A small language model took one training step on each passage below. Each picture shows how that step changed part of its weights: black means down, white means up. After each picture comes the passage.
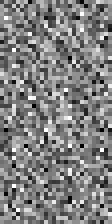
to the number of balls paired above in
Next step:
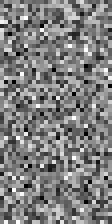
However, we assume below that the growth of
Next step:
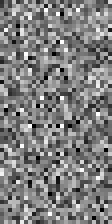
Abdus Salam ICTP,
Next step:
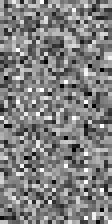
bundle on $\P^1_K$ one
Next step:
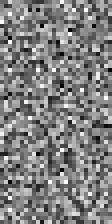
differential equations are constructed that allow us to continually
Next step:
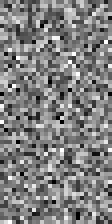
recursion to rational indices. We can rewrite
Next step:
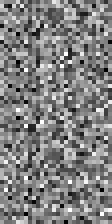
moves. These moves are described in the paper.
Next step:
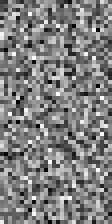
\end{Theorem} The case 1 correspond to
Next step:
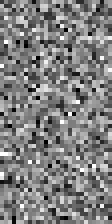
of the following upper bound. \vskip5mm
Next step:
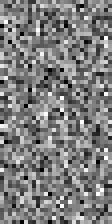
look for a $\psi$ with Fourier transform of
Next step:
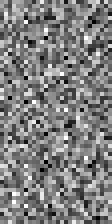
in ${\bf I}$ and $x\in
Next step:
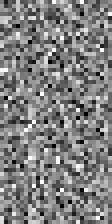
where the transition kernel $q$ on
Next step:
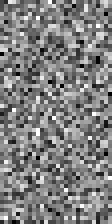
It gives us a quasi-vertex operator algebra structure
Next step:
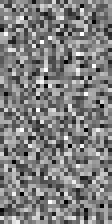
of the $\kappa$ value enlarges the
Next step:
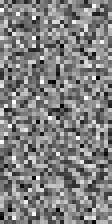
and hence, the union bound yields $$
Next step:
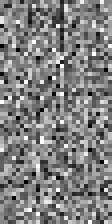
choices of Hermitian metrics. \end{enumerate}
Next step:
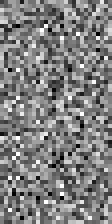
For this one needs that the fibers of
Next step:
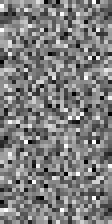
Rice University} \date{} \maketitle Let
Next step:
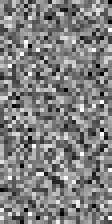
a $2n$ consistent and linearly independent linear
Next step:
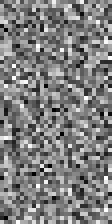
proving the convergence of the method based on the variational
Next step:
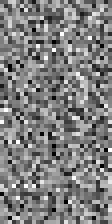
is constant or not on the observed path. Hence
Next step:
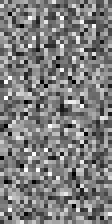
and the $H_v$-groups can be
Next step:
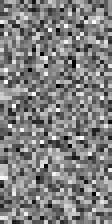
The boundary value problem with $\boldsymbol{A}$
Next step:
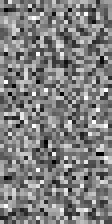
\(\Lambda\) be a partition which generates the
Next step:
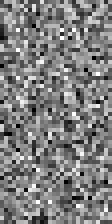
n goes to infinity: **Property
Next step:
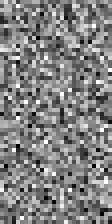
\] derived from the semicoalgebra structures on
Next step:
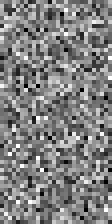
a disjoint union of circles. By the same
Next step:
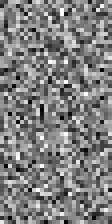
is an extension class of $\Q$ by
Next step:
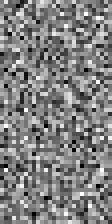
minimal at $\wp,\wq$. Let
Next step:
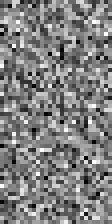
0$. Let $G$ be a connected graph
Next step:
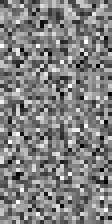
approximation accuracy with respect to the number of solutions on
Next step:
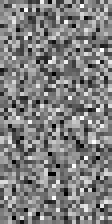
point on $S$ are the $n$
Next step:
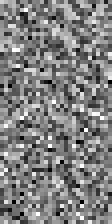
unit circle and $h \equiv 0$
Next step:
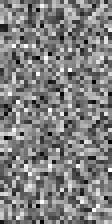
term expressed in normal coordinates along the curve
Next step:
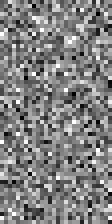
\Lap^2 \tilde v
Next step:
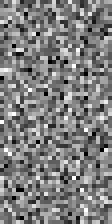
$\Gamma$ is an example of a
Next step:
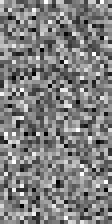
also introduce i.i.d.~standard
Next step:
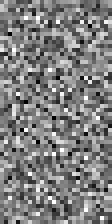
manifold (11) can be derived as
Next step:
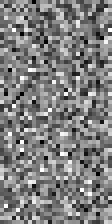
of an irreducible univariate polynomial is nothing
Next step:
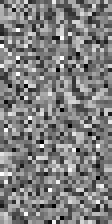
the approximate solution when standard numerical schemes are applied.
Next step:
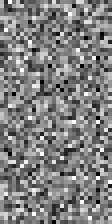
be able to correct any 7 errors in a
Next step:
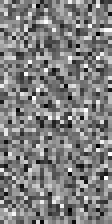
the feedback amplifiers are chosen such as
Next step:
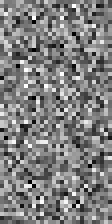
and if $u$ is compactly supported in
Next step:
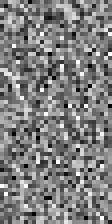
g$. For $f \ne 0$ set
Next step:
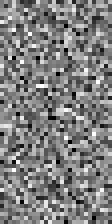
$\phi$ is a $\phi$-chain
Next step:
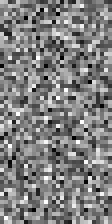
defined as follows. For each $J^0
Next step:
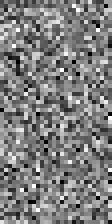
cifrat. Avem:
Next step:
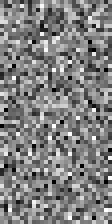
asymptotic normality via Theorem \ref{norm}.
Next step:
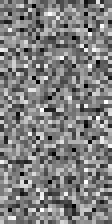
Let $S\subset G$ denote the subgroup
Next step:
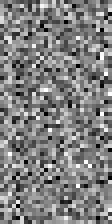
upper bound in (\ref{e1}).
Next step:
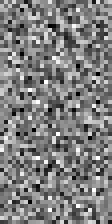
(\IOTAone) fails,
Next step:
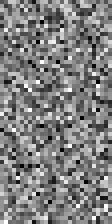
isotopic to a core arc of some
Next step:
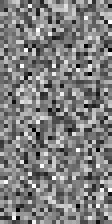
\succ \gamma_i)$ for every
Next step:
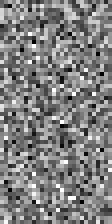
convex hypersurfaces of prescribed Gauss curvature represented as graphs over
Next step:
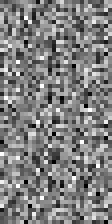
$\langle \cdot, \cdot\rangle$,
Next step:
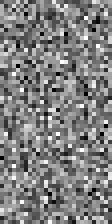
the planes $x_{1}=\const$ slice
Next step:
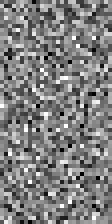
of integrable systems admitting different Lax representations.
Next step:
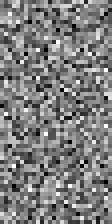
numerical tests, we use ``induced
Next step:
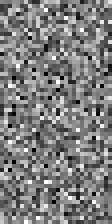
B.} Same as (A) with another
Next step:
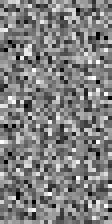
\cup X_k$, то
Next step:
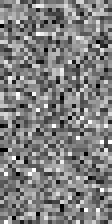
Haar probability measure on the dyadic
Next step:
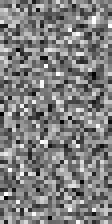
function one shall naturally assume that $\sigma$ and
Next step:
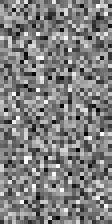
the same $|\bka|$-dependent range
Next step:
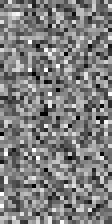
\textcolor{black}{The problem remains interesting even
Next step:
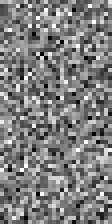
*Manisa Celal
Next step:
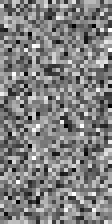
an appropriate set of parameters. In a generalized form
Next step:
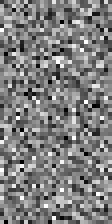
the leading monomials of the generators of $I$.
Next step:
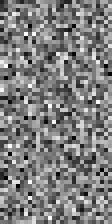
\end{equation} Alternatively, we
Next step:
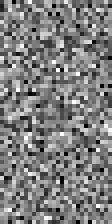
of the Bruhat-Tits building
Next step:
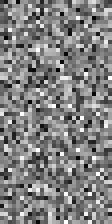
studies of VSCL plates using
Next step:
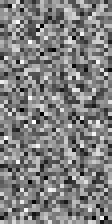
number, maximal and maximum matching. In
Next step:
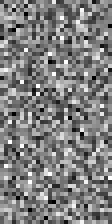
the representation $T$ for which $\phi$
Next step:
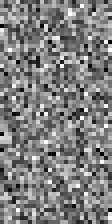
distinguished points. We can take for
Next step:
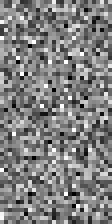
$\kappa$. For the proof, we first assume
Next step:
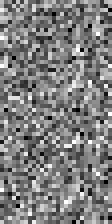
like weak unperforation and cancellation
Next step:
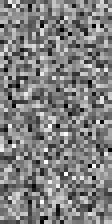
polynomials that are sums of squares i.e.,
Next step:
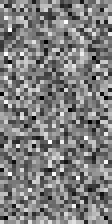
of positive terms. Now we give a combinatorial
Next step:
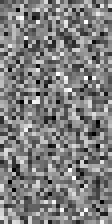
$n$ arbitrarily small %by picking a
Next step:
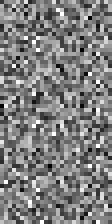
the nominator and denominator of the
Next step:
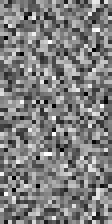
from $1$ to $m$ in the
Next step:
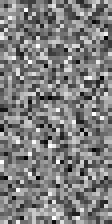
$x$ is (or has a) conjugate
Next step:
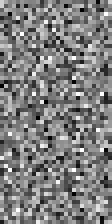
as a $k$-regular spanning subgraph
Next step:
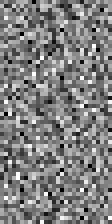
of Markov processes with Poissonian resetting and a general
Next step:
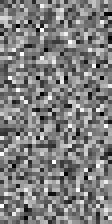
obtained for this group in spirit
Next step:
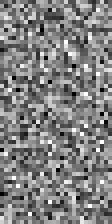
for the case $l = 1$. **Step
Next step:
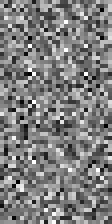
of distinct vertices $u, v$,
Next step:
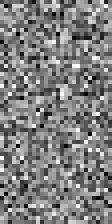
on $M$. It is well-known
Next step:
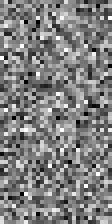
of Lemma \ref{t:5}] Fix
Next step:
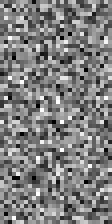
of the toroidal resolution processes of plane curves by
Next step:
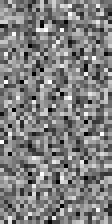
equation in $(s,t)$ which is satisfied
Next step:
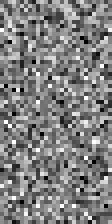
is a $p$-dimensional vector,
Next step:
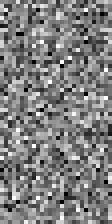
classifications and constructions of a special class of
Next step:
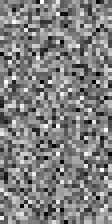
Beltrami flow solutions with the helical
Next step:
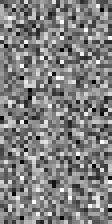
the following definitions. \begin{defn} Let
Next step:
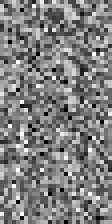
two symmetric edges on $X$. By construction,
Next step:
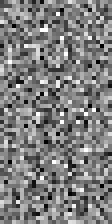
The paper is organized as follows. In Section 2
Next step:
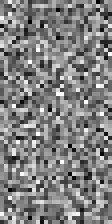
interest to use \textit{Gaussian process
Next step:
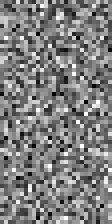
address a related class of problems with $M
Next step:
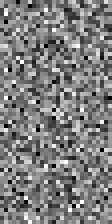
by the number of cells comprising the neighbor list
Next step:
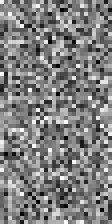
\label{cylinder valued momentum map
